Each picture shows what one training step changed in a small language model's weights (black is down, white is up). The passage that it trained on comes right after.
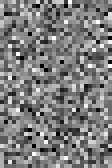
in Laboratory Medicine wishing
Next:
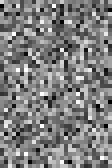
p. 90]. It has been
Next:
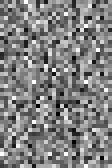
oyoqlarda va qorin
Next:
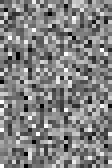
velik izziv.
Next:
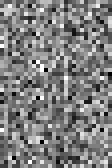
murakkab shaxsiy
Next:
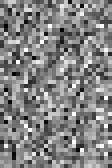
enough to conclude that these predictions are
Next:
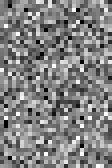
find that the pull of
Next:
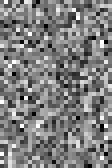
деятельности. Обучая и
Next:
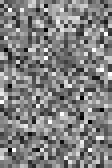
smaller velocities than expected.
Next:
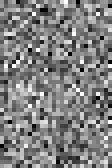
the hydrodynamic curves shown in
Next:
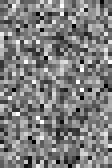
radiative loss in the ring
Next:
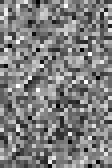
(1-\lambda) + \lambda
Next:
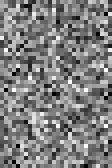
бу ижобий сўз
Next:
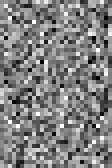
entropy budget). Under the
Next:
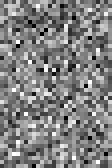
Esportivo Universidade Federal de
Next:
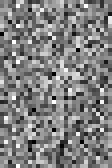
Norio Kumada,
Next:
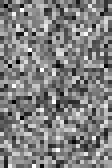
\varphi \partial_x^2
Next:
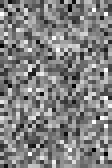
двух статей для
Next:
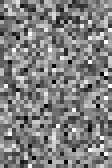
діяльності й існування,
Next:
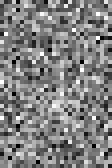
dynamics of the waves on the
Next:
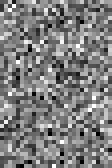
1. Mineração 8
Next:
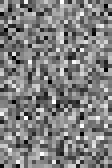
\to \infty$, which otherwise
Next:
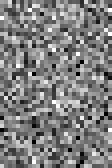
The transition from 6D spacetime to
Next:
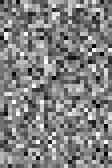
(2021). Der Fall aus der
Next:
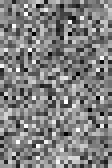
ulanish Axborotni
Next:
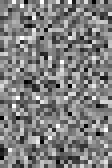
triggered by some rule
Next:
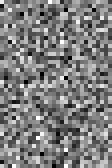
preguntarme si al
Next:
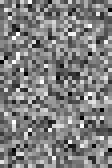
transverse energy and angular momentum spends a
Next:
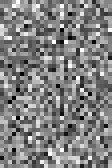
Crime: a global
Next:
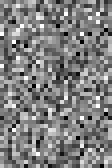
system into the first $k$
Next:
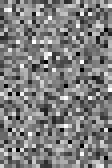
obtain the explicit solution of both the
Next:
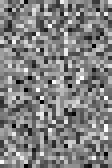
18. Грачев
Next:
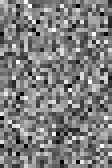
uslublar mavzusidan
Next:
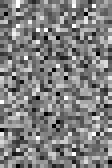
e, nello specifico, più
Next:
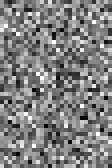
is that $m=1$ corresponds
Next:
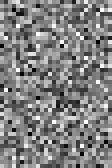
will be important for the axion model
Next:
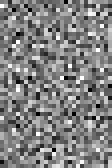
dos intervenientes). 20.
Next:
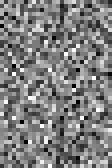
lack of a detectable specific heat
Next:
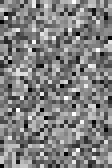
absorption systems. So I wonder
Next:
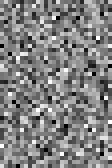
sarcinilor pe care le
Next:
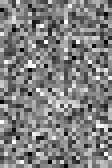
зосереджена на
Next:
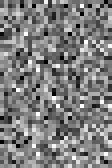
case the $N=4$
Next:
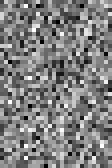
of Management Science and Engineering,
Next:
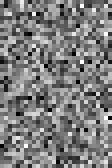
the Lagrangian \beq
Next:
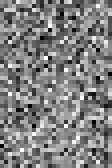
any significant distance. This has often
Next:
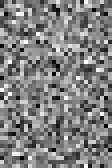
себе партии для
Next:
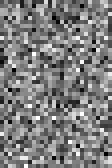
of $E_0$. The maximum
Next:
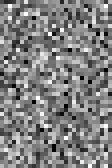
даній роботі визначено
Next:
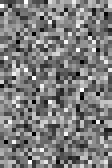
and gas. Outside their very
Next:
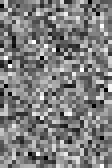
are both less than unity.
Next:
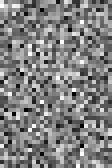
states and dynamics of many-electron
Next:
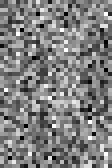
Раҳмон ва
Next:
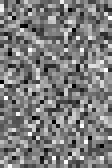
Fig.8 we report for comparison the
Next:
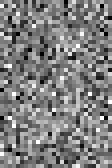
boshlaydi, nutqiy faoliyati
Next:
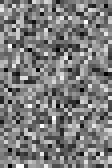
of the MLR models.
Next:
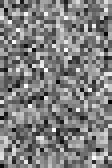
\end{figure} The observation of
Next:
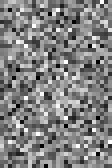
berpotensi pada
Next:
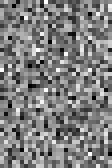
tasnifi, davolash
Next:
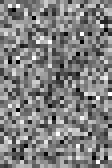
models to predict the joint impact
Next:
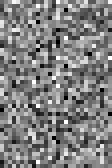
{author} {\bibinfo {author}
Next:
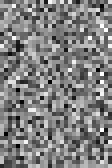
muammolar — matnning
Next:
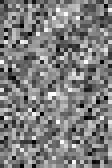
информационной безопасностью
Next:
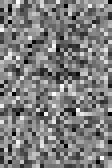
$\PolL$ at the
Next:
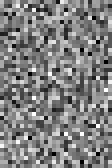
partijen positief
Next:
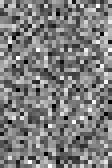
store the existing links
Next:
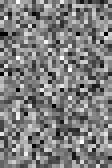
est modelé en fonction
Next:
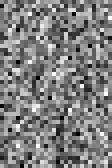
Symposium on
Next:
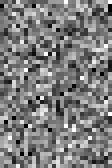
{\bibfnamefont {G.~C.}\
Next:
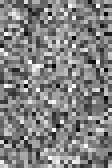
Одним из направлений
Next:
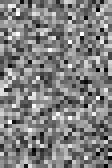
superoperators on bipartite
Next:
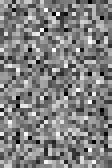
proporciones de la Villa
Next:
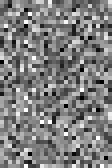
out that these models also contain massive
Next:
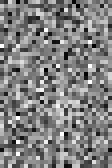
implicará la conducción de la
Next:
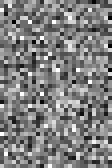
van de invloed van
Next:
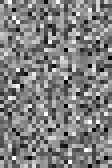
compañeiros e
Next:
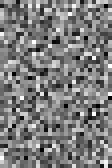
wünschen sich, in der
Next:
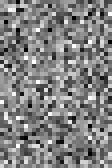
turmush tarzi bo'yicha
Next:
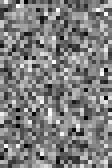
к этической оценке
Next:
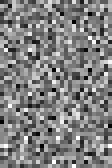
cognitive load, we
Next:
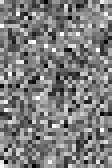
Dagestan are also
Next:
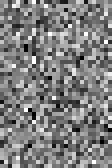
envolve movimentos
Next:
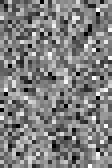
управління дослідницькими
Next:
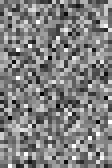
coreferent records. This
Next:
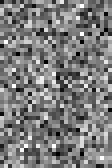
masses and the detector noise
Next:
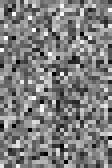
distance decoder which can correct a fixed
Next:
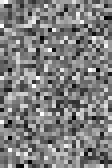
similar reconstruction error. Figure
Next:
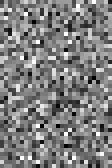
de schimburile de experiență
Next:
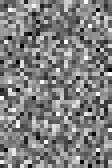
disposto no caput deste
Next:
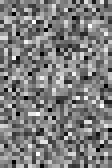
crítico y plural,
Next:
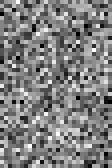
понятно отчего она
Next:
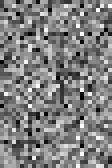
the smaller impurity clusters and for the
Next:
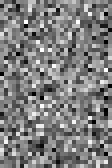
а у телят второй
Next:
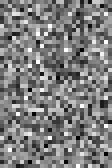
10. Xabibova
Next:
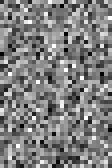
Telemetry of Data}
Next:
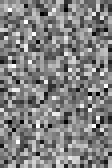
hayiti davomida kamida
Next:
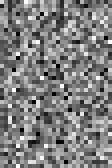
vermiştir (MEB,
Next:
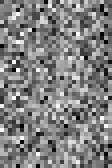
следующие условия
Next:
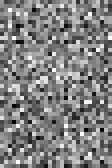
qabul qildi.
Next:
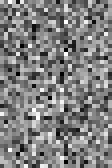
Qojarlar Eroni
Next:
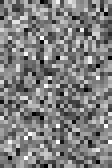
было принято решение
